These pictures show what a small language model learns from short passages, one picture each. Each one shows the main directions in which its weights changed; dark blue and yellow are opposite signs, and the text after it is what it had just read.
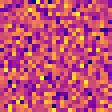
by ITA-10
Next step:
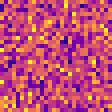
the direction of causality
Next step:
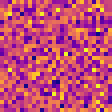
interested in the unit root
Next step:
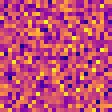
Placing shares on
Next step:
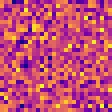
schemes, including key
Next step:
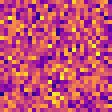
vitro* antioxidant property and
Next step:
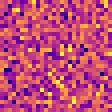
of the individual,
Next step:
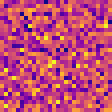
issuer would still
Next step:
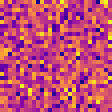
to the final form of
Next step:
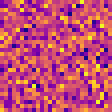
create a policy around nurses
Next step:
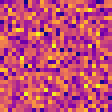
teams and knowledge management in
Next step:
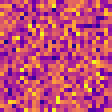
of energy drinks may cause
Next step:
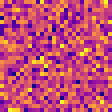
to assist students who may
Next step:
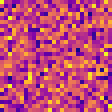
size was able to
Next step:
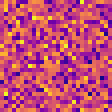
of delays on
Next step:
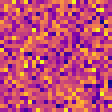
a rice - wheat
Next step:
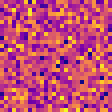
flow errors with and without
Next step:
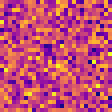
as well as changes in
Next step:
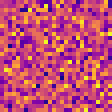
dataset, a structure much
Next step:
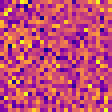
This study will use a
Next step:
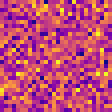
it may be concluded that
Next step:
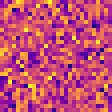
adjustment of its
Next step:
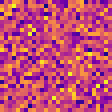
using fully sampled
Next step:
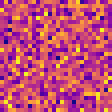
other SES indices
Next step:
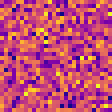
objects are dominant in large
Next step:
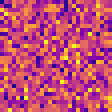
Children aged 10-16
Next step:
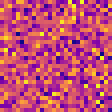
are in choosing a
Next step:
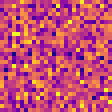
coupled with the ten years
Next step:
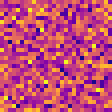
the needs of community helps
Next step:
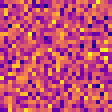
and a multimode
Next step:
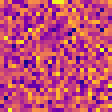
Organization (WHO)
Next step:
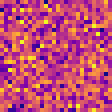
study feature was represented by
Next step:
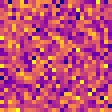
novel procedure to investigate the
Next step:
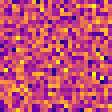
of developing knowledgeable,
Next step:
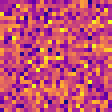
parasitic mechanisms.
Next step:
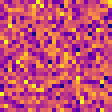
minimum irreversibility
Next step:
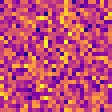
in organic syntheses.
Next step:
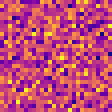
plans. Existing fuzzy
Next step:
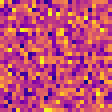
enhancement of absorbed power
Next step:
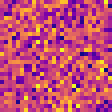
is used to segment or
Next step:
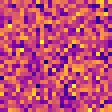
inescapable part
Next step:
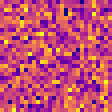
each according to his purpose
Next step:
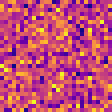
new genres with high
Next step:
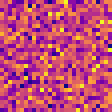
compared the predicted values generated
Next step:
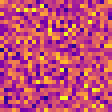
Optimal Indirect
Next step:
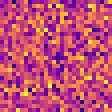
promotional video,
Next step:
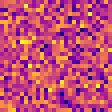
ball φ =
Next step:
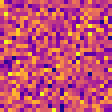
recording, and taking
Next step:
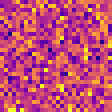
world lives in India.
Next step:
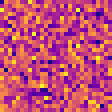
treatment. The results demonstrate
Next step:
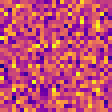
newly cleared fields
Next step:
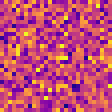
Component Analysis.
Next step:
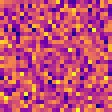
recorded 23: Wild
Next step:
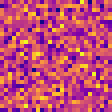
pack lifetime for the
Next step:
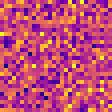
are reflected in the environmental
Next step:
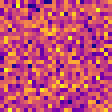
sub scales which were
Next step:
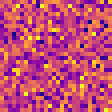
Moss, Forth
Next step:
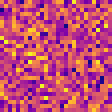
humans create art. The
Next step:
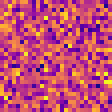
of sisterhood.
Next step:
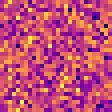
is: "I have
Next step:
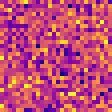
real time from online &
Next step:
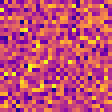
Huw Davies
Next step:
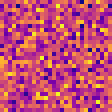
that games play a
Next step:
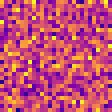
and children, particularly concerning
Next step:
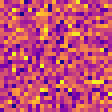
deployment strategy x .
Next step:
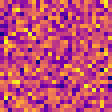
of four weeks to
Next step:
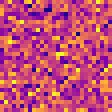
influenced you to choose him
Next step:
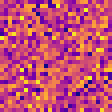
shows the energy spectrum of
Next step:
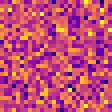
Institute of Health Sciences,
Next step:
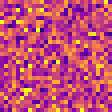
the combination calculations among the
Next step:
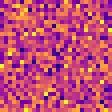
1969 and change this
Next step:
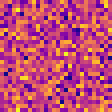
of the proposal as
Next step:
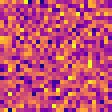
integrate the knowledge management process
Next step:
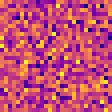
DECIDO is
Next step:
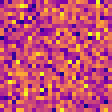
higher temperatures, and
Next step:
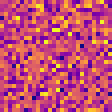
Our strategy on media driver
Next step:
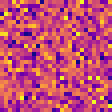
that men up to the
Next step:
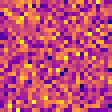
compared with recommended dietary
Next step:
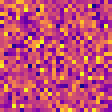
Y - z$, note
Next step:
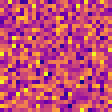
while that of the
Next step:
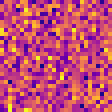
LaBS, a combination
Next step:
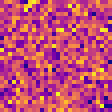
Federalism and
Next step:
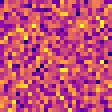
- deposition of
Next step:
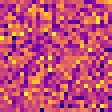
elsewhere in the
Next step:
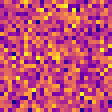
Prevention Activities
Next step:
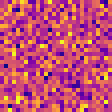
of cancer imaging,
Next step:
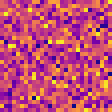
mass spectrometry
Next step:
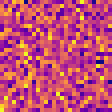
define attributes of the methods
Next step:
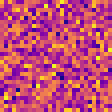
must be placed in
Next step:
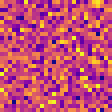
presence of antibiotics in
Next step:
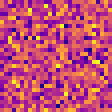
ground could supply vast
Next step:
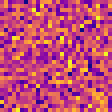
into their evaluation framework to
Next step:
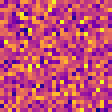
mucus layer
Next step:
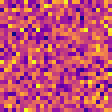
were performed using a
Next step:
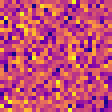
dissemination and communication
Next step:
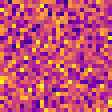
components of the cavity
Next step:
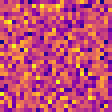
rail provides stable robot
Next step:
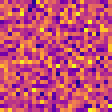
that even the names
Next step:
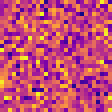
the texture of
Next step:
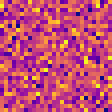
samples. To get a
